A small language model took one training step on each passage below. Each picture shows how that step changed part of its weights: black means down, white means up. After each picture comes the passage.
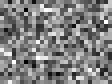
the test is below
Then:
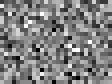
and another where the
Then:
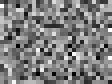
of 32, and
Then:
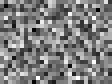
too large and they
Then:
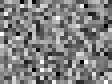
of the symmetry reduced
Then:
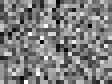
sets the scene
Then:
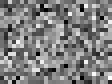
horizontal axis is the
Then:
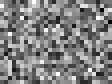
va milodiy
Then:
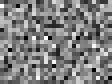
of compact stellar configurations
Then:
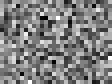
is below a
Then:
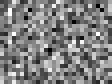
made illegal
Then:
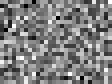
\langle x |
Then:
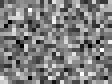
sentido é importante
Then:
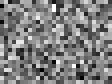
lifetimes are
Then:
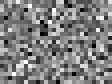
su transformacije
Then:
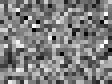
light scattering study of
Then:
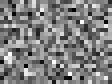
their vulnerability to
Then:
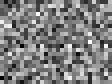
the conducted
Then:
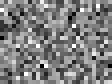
62 million
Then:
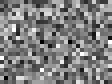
observed orbital decay
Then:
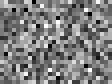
PV is
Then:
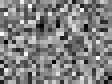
on mass shell
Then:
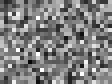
mean size of the
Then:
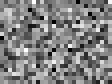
no período
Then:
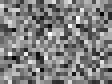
all of the
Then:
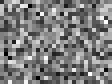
numbers follow the
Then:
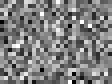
excitations: magnetic
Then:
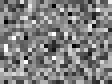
may be to determine
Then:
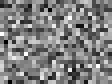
on topological Turing
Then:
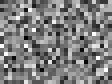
sound velocity in
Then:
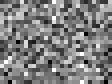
have similar size
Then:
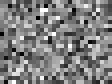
flatter than the
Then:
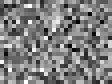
and W.
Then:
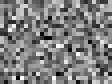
frame is the one
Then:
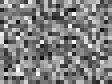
use the instant
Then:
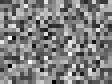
distribution of the differential
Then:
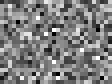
и проникает
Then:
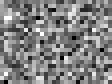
Balans en
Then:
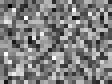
trabalhar todas
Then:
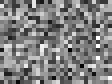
as a smooth
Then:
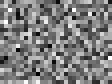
In order to use
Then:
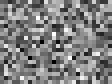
для образования в
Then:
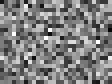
is proportional to
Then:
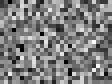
opposed to mean
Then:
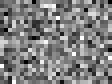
\rho$ regime
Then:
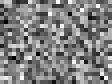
ishlab chiqarilgan,
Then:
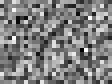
grifos da
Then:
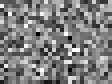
and temporal
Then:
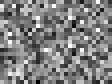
bu uni protez
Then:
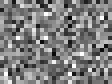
rotated to improve
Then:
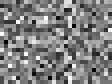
on Incidence
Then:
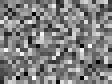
classifier based
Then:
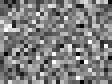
the main goal
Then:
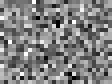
and He in local
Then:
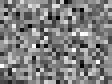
effort to
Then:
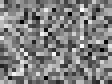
disk heated
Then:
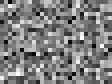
refactoring was
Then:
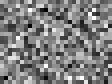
responsible for the
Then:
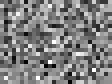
solution of these equations
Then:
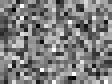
true sky and the
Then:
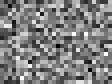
the critical point.
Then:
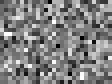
SPICE models
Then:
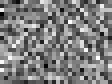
un corpus
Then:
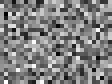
while both fluctuation
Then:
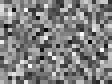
problematic. Our
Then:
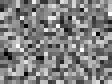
modellashtirish aniq
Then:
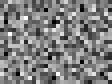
va samarali tashkil
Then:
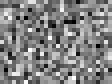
da cidade.
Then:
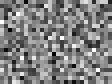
we will refer to
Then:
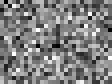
many independent terms and
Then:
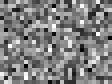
dan Gods
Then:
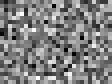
particles on this modified
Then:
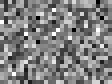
la cobertura
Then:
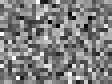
for the mobile
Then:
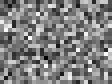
the task weight for
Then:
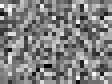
gauge transformation has
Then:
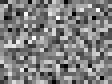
en plus de
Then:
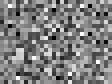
L_y B
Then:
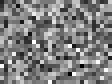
& Nadine
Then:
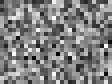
calibrations and
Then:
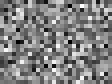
switching field.
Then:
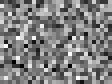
for which most of
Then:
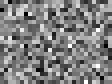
de conectividad
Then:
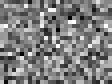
waves emitted
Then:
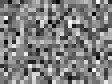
via such effect,
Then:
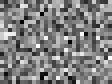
time. In a
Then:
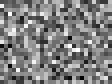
and responsibility
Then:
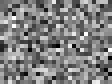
was cut into
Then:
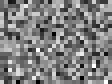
physical significance were
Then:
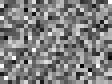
various methods in
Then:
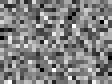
1 is the target
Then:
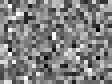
que implican
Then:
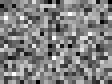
hayat ve
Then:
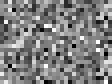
constructed from
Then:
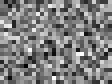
the intermediate mixed
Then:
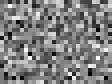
El porcentaje
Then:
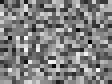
is our use of
